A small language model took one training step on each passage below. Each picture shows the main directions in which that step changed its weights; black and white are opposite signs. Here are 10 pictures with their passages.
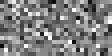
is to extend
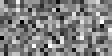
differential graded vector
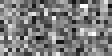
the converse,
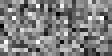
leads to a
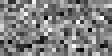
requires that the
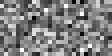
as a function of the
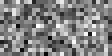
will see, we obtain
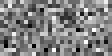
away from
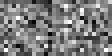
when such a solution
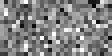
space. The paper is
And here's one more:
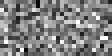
or $T$ are
